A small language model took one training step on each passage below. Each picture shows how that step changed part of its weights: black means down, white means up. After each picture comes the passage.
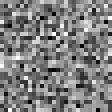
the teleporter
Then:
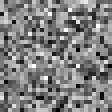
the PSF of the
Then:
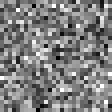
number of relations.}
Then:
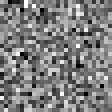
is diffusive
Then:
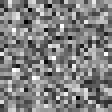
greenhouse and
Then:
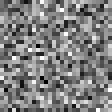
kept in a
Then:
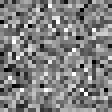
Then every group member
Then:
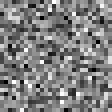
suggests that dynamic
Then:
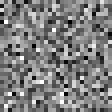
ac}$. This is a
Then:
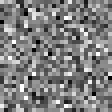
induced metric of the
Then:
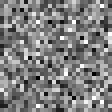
star formation in massive
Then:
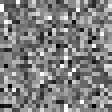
time head on the
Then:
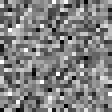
are theoretically possible.
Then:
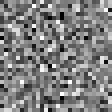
is suitable for
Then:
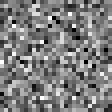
profile of rainstorm
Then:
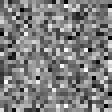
star. If the cluster
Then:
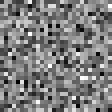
the perforated
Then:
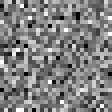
Health EJP
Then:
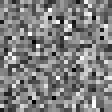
aided players
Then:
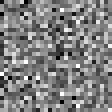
selected for filling
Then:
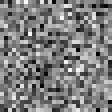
the dark throughout.
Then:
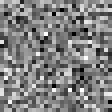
of sickle cell
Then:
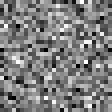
$R$ is the
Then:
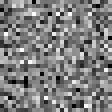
values of $\alpha$
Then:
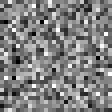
it is neither
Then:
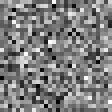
results in Table 1 show
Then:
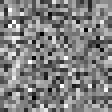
all the powers
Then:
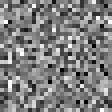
No deformation
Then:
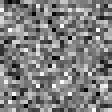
are factors that are important
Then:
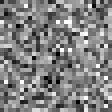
only 9. We therefore
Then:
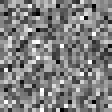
The same situation
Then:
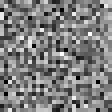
the lowest invariant
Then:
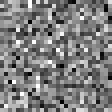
& Court
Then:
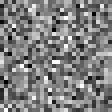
direction of the electric
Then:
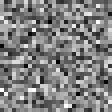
from their IBS
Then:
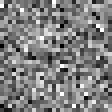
twice as
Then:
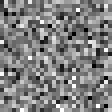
of EGRET
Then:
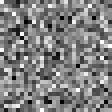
BCJ relations,
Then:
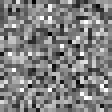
profiles and some
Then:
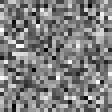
childhood education.
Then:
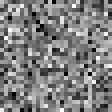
that some improvement can
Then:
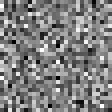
and preterm onset
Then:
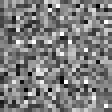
scourge of
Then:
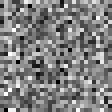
It establishes a
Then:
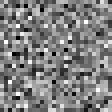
a state-level treatment
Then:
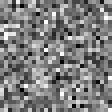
number of false
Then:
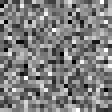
take proper account of its
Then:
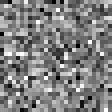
solar active regions.
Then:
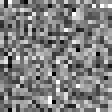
the data in Ref.
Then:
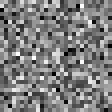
from this regressive
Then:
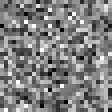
and also carry the
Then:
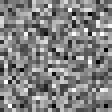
of the original
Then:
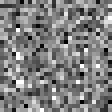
night at home
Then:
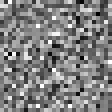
using the ACE
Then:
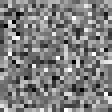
Therefore, we expect an
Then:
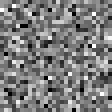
that merger
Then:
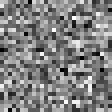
by the dataset.
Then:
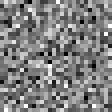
possible scenario; others
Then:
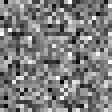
processing was performed using
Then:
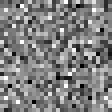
in Association with
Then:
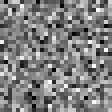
of investigators have reported
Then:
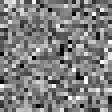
most significant image features.
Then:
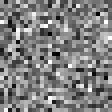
usage of the
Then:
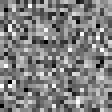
the desired state.
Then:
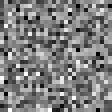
the large scale structure of
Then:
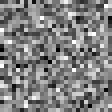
contamination. The
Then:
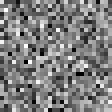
successfully, in
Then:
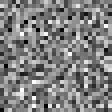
only be solved when
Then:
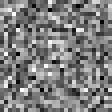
axes but not the
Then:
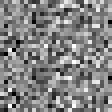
Therefore, number of
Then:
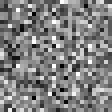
address this issue,
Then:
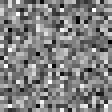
which can be observed in
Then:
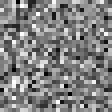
Koppal and
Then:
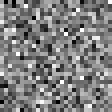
surveyed (Table
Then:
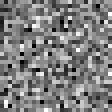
image for the displacement
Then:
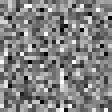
cointegration analysis
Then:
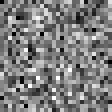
economic empowerment at
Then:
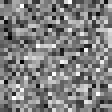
focus groups was to have
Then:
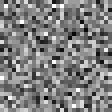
of symmetry $\alpha$
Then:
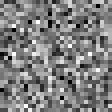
supervision using
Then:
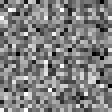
through questionnaires
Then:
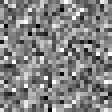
in presence of different amount
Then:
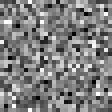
of HR; it
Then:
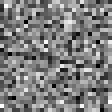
t$ conditions. This
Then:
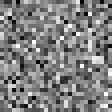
bile ducts
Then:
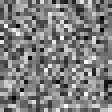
is the polarization
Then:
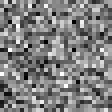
vectors as input,
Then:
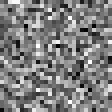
content were also evaluated
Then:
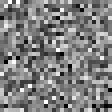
domain called the α
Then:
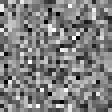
the ancestor
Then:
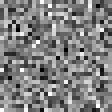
to the elemental human
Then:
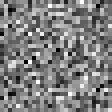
confidence of both the
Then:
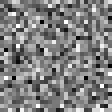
it is possible to present
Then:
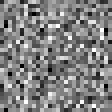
= {Journal of
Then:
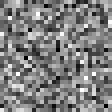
areas and collect
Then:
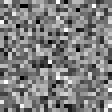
the Knill noise
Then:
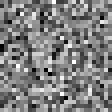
system to improve the performance
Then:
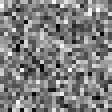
as civil society
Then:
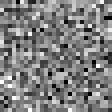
we are dealing
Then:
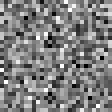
is of interest to find
